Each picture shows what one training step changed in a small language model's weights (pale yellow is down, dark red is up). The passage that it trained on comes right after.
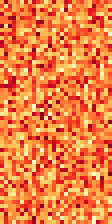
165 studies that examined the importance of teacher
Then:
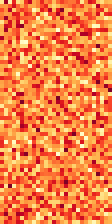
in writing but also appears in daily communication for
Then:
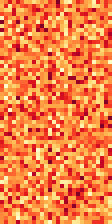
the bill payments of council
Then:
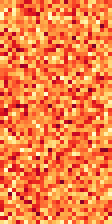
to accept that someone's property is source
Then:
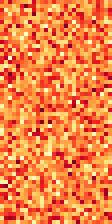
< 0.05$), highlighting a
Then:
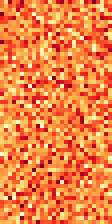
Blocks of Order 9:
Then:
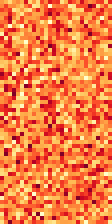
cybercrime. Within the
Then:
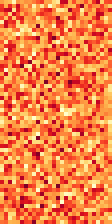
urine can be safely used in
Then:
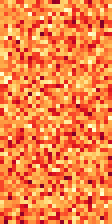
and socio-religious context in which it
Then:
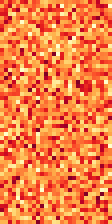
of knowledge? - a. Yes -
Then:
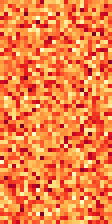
Recron 3S Fiber 2.
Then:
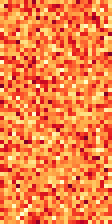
exergy destruction decreases by increasing
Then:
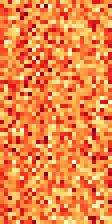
negative predictive value (NPV).
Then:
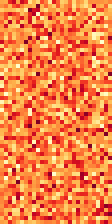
for Mean Under Stratified
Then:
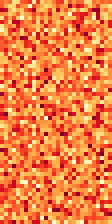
to declining patient numbers at risk.
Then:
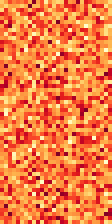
obesity, diabetes, and
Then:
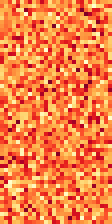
come up with frameworks that would facilitate
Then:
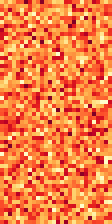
for the future Hiking-Yuk!
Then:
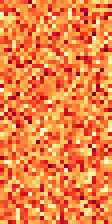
or cALL) achieved a better speed
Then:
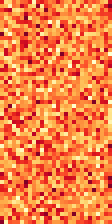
a neutrosophic measure $N =
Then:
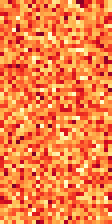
of Islamic finance in relation to the
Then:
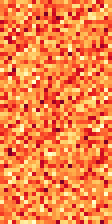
charge CSEM WP/Task
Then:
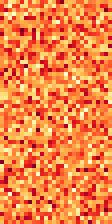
be debated when one imagines the
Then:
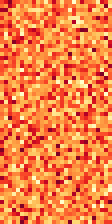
when interpreting test results from patients is
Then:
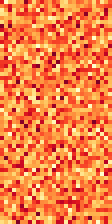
mapping habitats. Oxygen
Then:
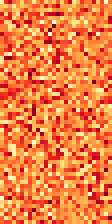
pyrrolidine bases
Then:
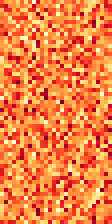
model is to simulate the behaviour of key performance
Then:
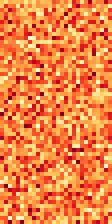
forever. Sanctions became the
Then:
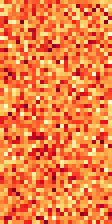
economic issues as summarized in this paper.
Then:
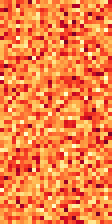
SMF Single mode fiber
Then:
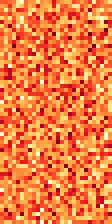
IV Base ACE-Step
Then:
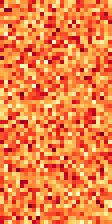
to know the special library professional's
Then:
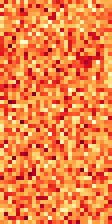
is able to provide the best performance. 3.
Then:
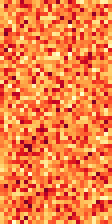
greatly from those in the past. Through
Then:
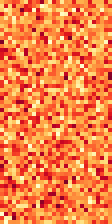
modification in which visual quality of watermarked
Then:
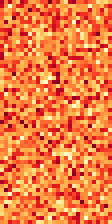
Studies on the conduction of motor
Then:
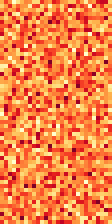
and economic evaluation of sheep on dietary
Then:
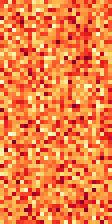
change has deep implications for the perception of
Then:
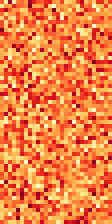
region in the rear end of sample versus
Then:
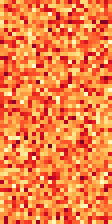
Trees (DT) and so many
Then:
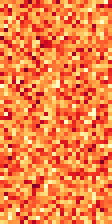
data, if it is openly available or can
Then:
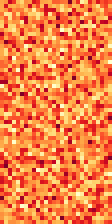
to the human society (Bubesh
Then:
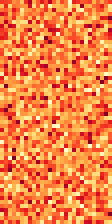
techniques of technical writing. In the next section,
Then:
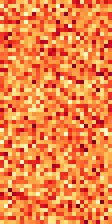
shared conventions, practices, and
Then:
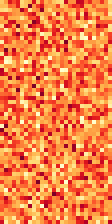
relationship between the dependent and independent variables according to
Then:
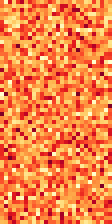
stars of the day, "in the
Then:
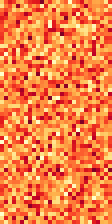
conducted by the authors and reflects the views
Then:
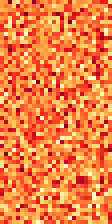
Our landmark-only score follower
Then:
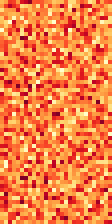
to work together and to build an impactful
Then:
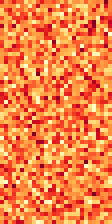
study is to evaluate the Alternative
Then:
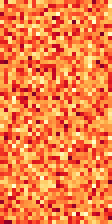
and $u_N \leq 0$ are
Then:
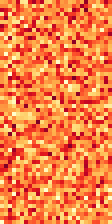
insists that it does not, as a
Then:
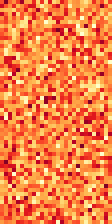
for this study. Population In this research
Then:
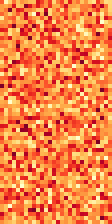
in your primary source, the teacher as a
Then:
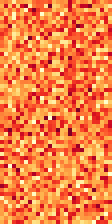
and validated by key stakeholders through a series of
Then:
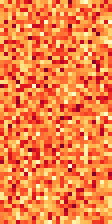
the melting of the Greenland
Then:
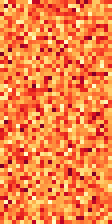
Index of Supplementary Materials
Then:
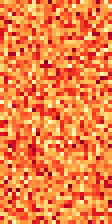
des captures accidentelles des
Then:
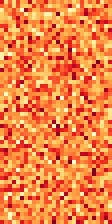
However, in real-world cone
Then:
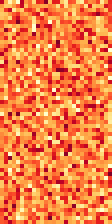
the usage of ATM service.
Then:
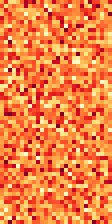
organization. Septins also act as a
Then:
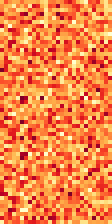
University – Pleven, Pleven,
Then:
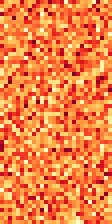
a solution by deploying partially connected layers
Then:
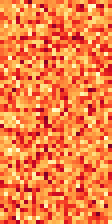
different internal and external users and minimize potential
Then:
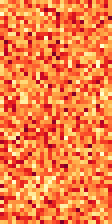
treatment on *E. aerogenes*
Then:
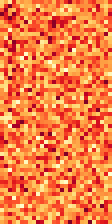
problems such as weak eyesight,
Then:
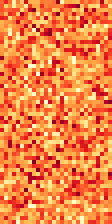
limited by the unidirectional
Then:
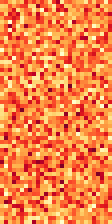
and increase of vertical wave bending are
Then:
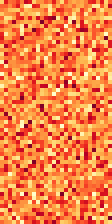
results from this deliverable shows that well designed
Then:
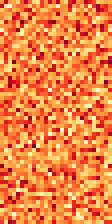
not pass on to the patients any share of
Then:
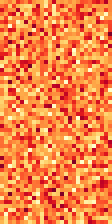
*Kapota purisha*.
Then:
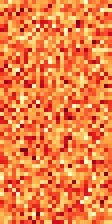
or financial support to clients.
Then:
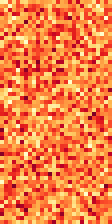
Technology, Public Security,
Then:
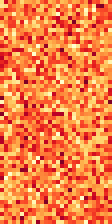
thorium ions form 1:1,
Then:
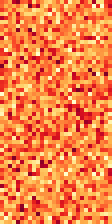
will live quite a long time.
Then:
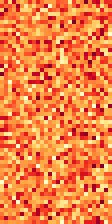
Karimov M.Sh.,
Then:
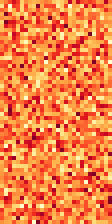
also endogenous antioxidants such as
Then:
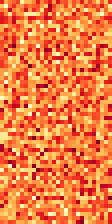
by year. In order to achieve the teaching objective
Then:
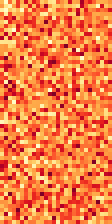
respondents who participated in the software testing were
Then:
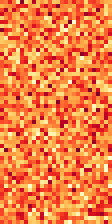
around 25,000 US dollars-
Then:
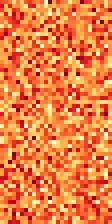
of their extreme environments.
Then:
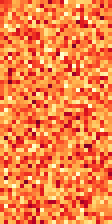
2020 research and innovation programme (grant
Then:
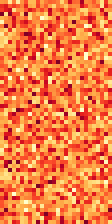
foraged at night (Friedlaender
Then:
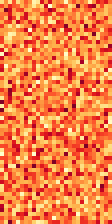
65, Newyork: Free
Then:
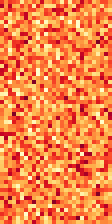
in the exponential growth phase were treated by
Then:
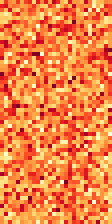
ASTM-D3039, made for
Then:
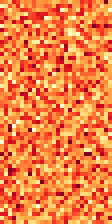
to compensate for those of a higher
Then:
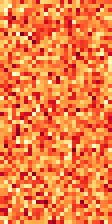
the arylated composites were taken out and
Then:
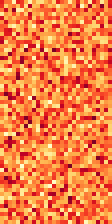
the family of Pottiaceae,
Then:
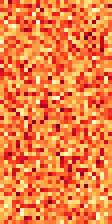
Loading Scenario The CAD
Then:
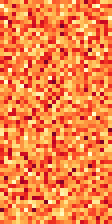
status have been measured at the beginning and
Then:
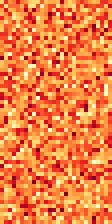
relapse by time t is shown in
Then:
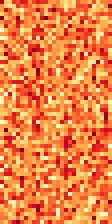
teaching that is carried out is only based on
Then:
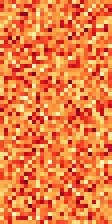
J.D.H. conceptualized the
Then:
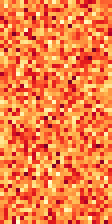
made to give sufficient space to individual differences in
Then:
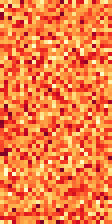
found increased symptoms of depression in health
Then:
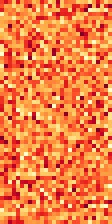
number of children: (a) any
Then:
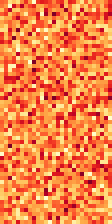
the best fit for the simultaneous
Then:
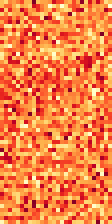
will become available. To access them, click
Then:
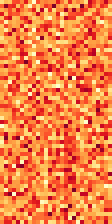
in terms of in-group and
